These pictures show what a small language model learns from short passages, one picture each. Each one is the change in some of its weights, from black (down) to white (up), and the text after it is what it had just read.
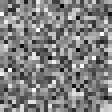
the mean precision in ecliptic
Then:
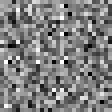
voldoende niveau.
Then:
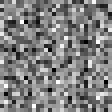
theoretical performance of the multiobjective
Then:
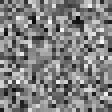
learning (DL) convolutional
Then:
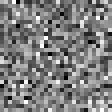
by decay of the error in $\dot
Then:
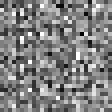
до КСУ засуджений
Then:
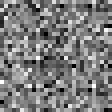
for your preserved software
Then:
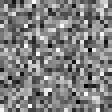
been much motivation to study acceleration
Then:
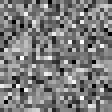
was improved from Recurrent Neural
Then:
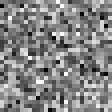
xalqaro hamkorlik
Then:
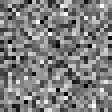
¹Professor, PhD, University
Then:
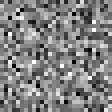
Hídrica IUA
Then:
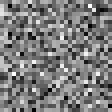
Dmytruk, O.O.
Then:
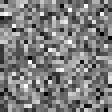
bi bil padec v letu 2020
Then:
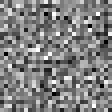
madaniy merosimizning
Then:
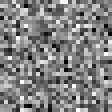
which does not affect the proof of the
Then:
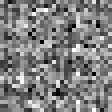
Madeira Islands: A growing
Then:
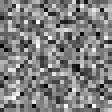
reconhecer a arquitetura
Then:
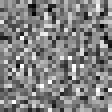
a $\delta >0$ such that the following
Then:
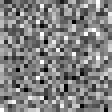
и разработанный
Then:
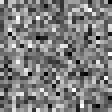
for $N \leq 400$ The
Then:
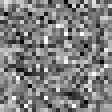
order to avoid violation of converter
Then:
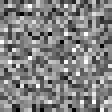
Natijalar. Zahiriddin
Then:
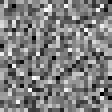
sex, qualification, mostly
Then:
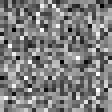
то їх перелік
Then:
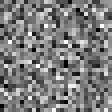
Math. Univ. Pierre et
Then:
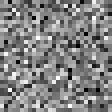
property, I, Fund. Math.
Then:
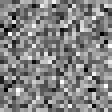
may further assume that $\tau_j$
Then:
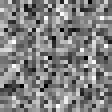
rainfall condition, rainfall data are
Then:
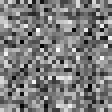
is a permutation polynomial over
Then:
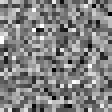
authors investigated the lactonization
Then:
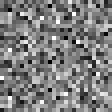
М. Кутепов, О.
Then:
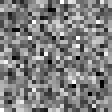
radiasiya balansı
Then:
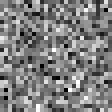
of the Laplace transformed version
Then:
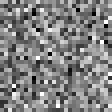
Matsumoto are establishing a theory
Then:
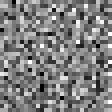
vital role in fostering
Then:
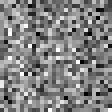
is a $G$-stable ideal in
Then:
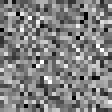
Ця інформація
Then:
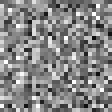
не дает утешения.
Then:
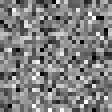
men are like. At the same time, by
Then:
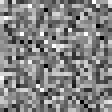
الإداري، وهي
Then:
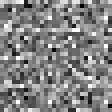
Information Systems, Point
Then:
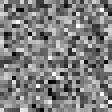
Following Gandalf.
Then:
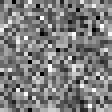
in the meanwhile. ##
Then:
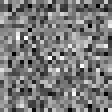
W.A. Foley,
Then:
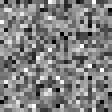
organization was alleged to be
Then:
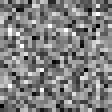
$s$. It is then an easy,
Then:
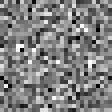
label $z$ to it (and also
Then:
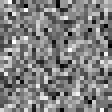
object moves between two specified points
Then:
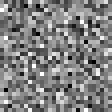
IN DEVELOPING
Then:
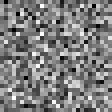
умов ціна дедалі
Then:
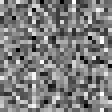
A}^{L,b}$, since we chose
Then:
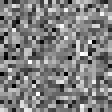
sentner ko'k massa
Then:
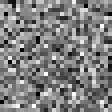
then subscribe to the discussion
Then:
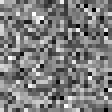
of distribution of *T. danubium*.
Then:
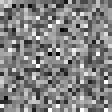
with respect to ac collection in terms of
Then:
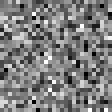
the appropriate Cauchy
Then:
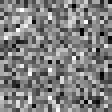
grid format which was collected by
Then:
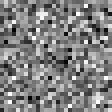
sum of elementary functions is referred to as
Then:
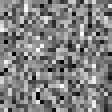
especially in cases of hypertension or
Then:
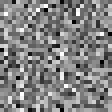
обеспечение надежной
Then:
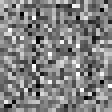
symplectic and non--symplectic
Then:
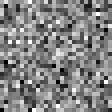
$r-1$ principal minors in
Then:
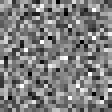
\alpha\gamma(a) =
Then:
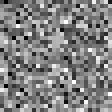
4. Муратханов В.
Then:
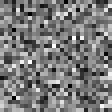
non-repetitive colorings of
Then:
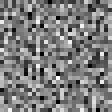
so'ng, unigram modeli
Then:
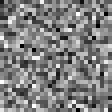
be well accepted, as it would make
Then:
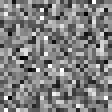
angle $\arg(u)$ as
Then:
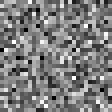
indicating the stop's geographical
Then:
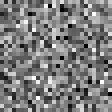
bolalardagi xavotir
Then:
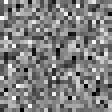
H1, Beneficiaries Job
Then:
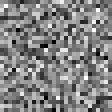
feature of many real-world
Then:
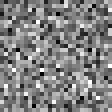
Um sistema elétrico
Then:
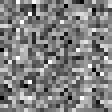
The patient was consulted on the
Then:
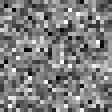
addition of *Giardia*
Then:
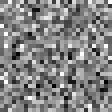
items and the user's product
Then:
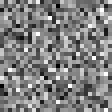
a Bohr neighborhood.
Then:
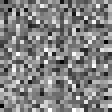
системе федеративных
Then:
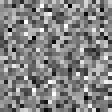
\mathbb{E} can be defined assuming
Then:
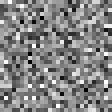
exact symplectic. Also, the conditions
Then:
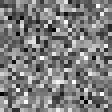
of specific matrix row and column
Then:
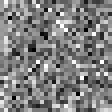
verschie- dene visuelle
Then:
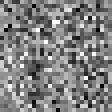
stands for the orthogonal projection
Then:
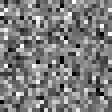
Polvon navi ekishdan
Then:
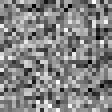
solvent removed under reduced
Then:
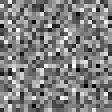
Confesiones de la carne*.
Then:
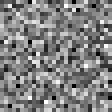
temperature, relative humidity,
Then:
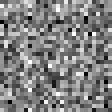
beter weten waarmee
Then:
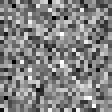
of words and phrases in the
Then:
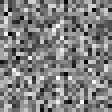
D) kinetic model. (This model
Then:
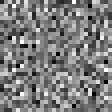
change in the distribution between C358R1
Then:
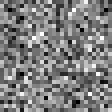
4 codes. This means that participants 32
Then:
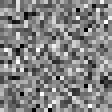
nosotros, los autores,
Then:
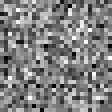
are directivity and spatial
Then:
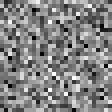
experiments, reducing BPB
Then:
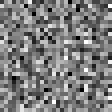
\omega_y)$, respectively, and *
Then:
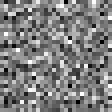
para o aprimoramento
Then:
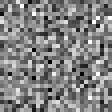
nas séries finais do
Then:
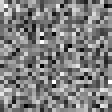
$p$ and one minimum $q$
